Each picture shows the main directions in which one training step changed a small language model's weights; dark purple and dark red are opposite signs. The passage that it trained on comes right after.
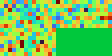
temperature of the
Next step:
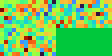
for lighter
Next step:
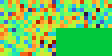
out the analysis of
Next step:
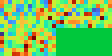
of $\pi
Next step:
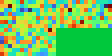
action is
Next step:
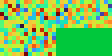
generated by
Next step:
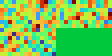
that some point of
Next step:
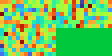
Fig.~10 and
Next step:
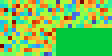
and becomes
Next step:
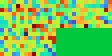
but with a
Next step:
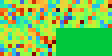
is a region in
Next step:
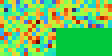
line). An
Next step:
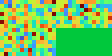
new giant
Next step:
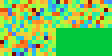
to probe the
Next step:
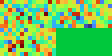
phase between the
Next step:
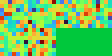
we also study the
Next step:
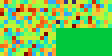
with no loss
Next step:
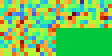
the spectrum of the
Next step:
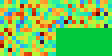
the initial time
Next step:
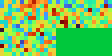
a total energy
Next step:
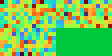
nucleon one
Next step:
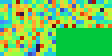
graph), and
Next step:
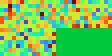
simplified model
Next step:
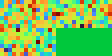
a small extra
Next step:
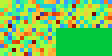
massive real
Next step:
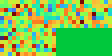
and detection
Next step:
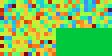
missing mass
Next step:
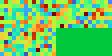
determinations of
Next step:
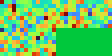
the proof.
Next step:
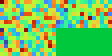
The calculated forces
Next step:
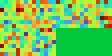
if all of their
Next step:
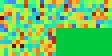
chose the two
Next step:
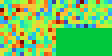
for which the
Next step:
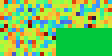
present radiative
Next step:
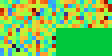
to the more
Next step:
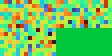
bounce is
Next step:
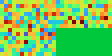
However, one
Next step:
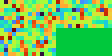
equations for the above
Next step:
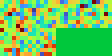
the carrier
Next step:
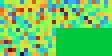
is relatively
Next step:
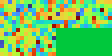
of special
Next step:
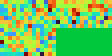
in panel
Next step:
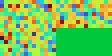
This jump
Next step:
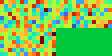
the domain
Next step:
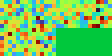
also satisfy
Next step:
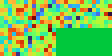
by training the
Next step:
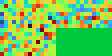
Fig. 3
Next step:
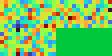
P violation
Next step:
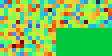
case that the
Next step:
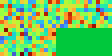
overall phase is
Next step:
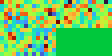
sector. In
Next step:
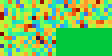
events in
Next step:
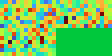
state has been
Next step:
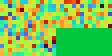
applying a
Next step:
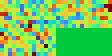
other interactions in
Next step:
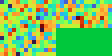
decay into
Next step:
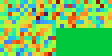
the GB,
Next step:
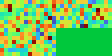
testing at
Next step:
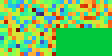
mixed phase matter
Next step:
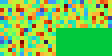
based on the
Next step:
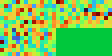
values significantly different
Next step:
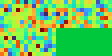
image, and
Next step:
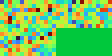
are padded
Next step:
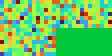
We specialize
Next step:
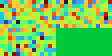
move in
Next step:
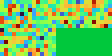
the production
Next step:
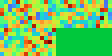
strategy for
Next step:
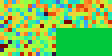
symbol is
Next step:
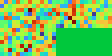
contributions to the
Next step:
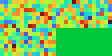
If at some
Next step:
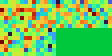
through the hard
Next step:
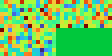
articles from
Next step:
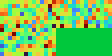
extension of the
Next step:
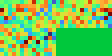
for a higher
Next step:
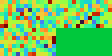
system to a
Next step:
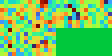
that the maximum
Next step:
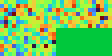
and $\beta
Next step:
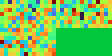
now also
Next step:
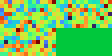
we measure is defined
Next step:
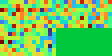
while in the
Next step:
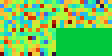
Center, University
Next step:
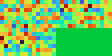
on ports
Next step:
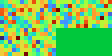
is defined by
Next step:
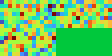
each drive
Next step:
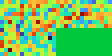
the components of
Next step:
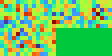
We find that a
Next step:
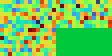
Hence it is
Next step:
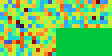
the jet,
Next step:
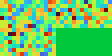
involves the
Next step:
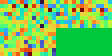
An arrow
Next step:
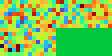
the system best
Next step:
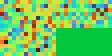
deterministic solution
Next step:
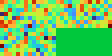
electrons in
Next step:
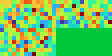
The internal
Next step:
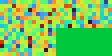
states do not
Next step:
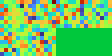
\left \langle
